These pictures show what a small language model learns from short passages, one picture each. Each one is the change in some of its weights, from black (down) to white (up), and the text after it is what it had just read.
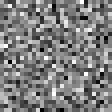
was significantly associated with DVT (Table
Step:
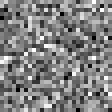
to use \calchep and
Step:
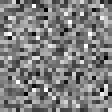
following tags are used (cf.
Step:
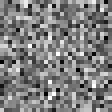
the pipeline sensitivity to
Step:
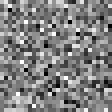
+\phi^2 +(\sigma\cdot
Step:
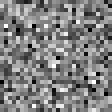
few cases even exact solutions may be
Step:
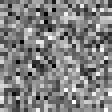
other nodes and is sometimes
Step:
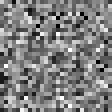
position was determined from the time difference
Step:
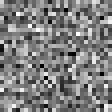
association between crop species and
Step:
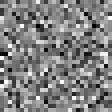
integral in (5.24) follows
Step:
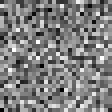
on-site energy, $J$ is
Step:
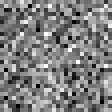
0$ and 0.5 as function of
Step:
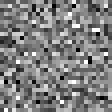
is transverse harmonic force,
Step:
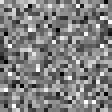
71.0%, respectively. This
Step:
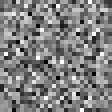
entire 1-7\,T applied
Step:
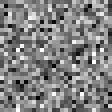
early colonization between the late
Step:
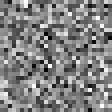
the field of SR in MRI has
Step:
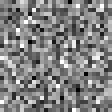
-3 decomposition 3.1
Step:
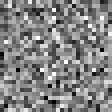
system offers recommendations aligning
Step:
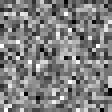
consists of data points, and each
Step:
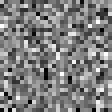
sources. Sinks comprise
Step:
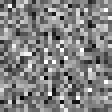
generates control commands based on predictions
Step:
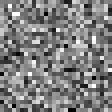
by increasing the rate of urination,
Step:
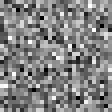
eating disorder behaviors; quality
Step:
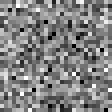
DCM patients. All the values were
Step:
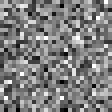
(experimental method);
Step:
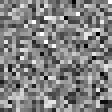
to determine the concentration of the
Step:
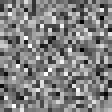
technological applications. The low magnitude of
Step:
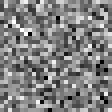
all values of Atwood number
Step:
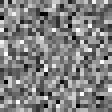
easily. When fermions are
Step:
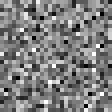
posthumanist lens, examining
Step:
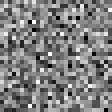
arcsec$^2$ box
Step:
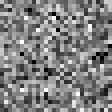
indicates the unobservable part of the
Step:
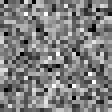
explosives of structures that had
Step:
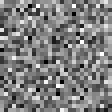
1 4. Being given an
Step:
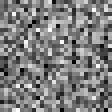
dimensional space, the Dirac
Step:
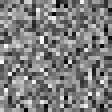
investigations on the fabrication
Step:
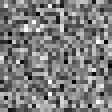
of helicity in the system on the
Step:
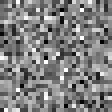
research and innovation programme under
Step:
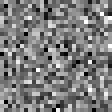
paragraph embeddings can
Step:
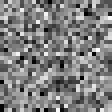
agents may have partially aligned
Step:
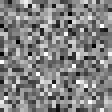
the CIPAC WRI that is
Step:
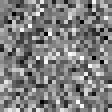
that there is considerable freedom in
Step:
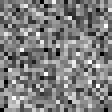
Nucl.\ Phys.\ B {\bf
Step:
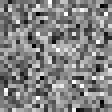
less people purchased food
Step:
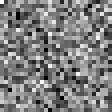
charge of the WD and contributing
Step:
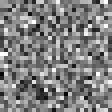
– Sociality; Friendship
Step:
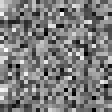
(5)$$ Turbulent
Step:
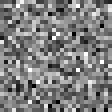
range of measures to address issues
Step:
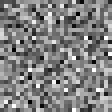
and $V$: efficiency is
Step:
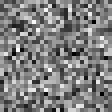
and HsCRP. Not only
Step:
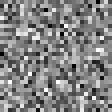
Darwinian survival of
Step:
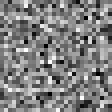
the children. These institutions have
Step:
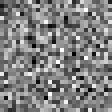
lacking in the local natural
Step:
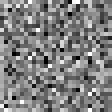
Once features are extracted,
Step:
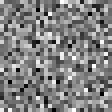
located within the halo of each
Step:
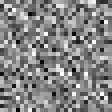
performing shape relaxations for a
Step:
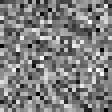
and are elicited from a
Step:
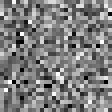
simplify the procedure for
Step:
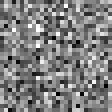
us a unique opportunity
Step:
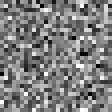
the presence of azomethine
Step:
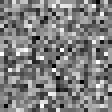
THz pulse length was as
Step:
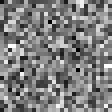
the $\Gamma$ point into the formula
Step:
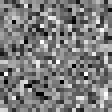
any aspects to highlight?
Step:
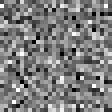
& \checkmark &
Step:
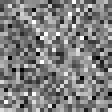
and managers; - ✓
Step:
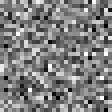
range of movement of hip
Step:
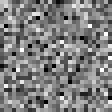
tumor front in oral
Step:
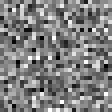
for genome-enabled predictions
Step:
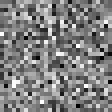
realignment, as production workers
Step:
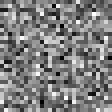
give the expected results in the
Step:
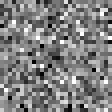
extend to the furthest
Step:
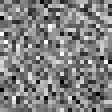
an understanding of which aspects
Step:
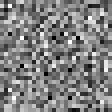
heritage cultivation to the
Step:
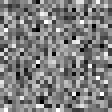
- \dfrac{\partial}{\partial y}
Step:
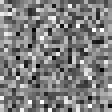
show that the chiral Dirac and
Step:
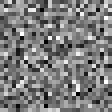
one of them is an S_n
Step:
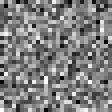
Leaf Extract
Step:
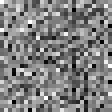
\bibfield {author} {\bibinfo
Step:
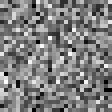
that the user needs, or in the
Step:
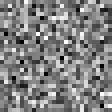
support. The likelihood
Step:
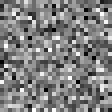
accidents occur in many
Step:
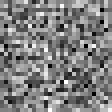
Lorentz-factor of the
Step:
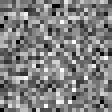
consisted of 87 students studying at
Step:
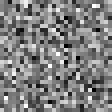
the map $\gamma$ to the whole
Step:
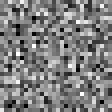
even before later accurate experimental
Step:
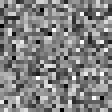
opposite result and distract potential
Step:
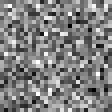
first considered in [2], [11], who
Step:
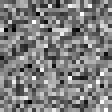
of neighbours. It is
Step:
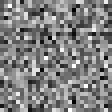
problem students before situation
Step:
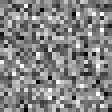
this research identifies whether the use of
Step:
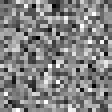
in the transitional region, however,
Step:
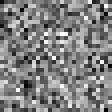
decode QR codes, so we
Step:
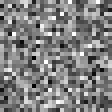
both significant opportunities and
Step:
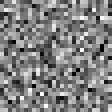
study and performed its logistic part,
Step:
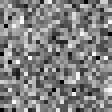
Federation uses Iranian
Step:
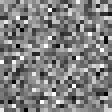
with a low rate of wrongly
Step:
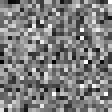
F1 on the detected widgets
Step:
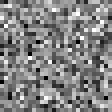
AdMiGov Deliverable
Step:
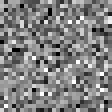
scam.} We observe that over
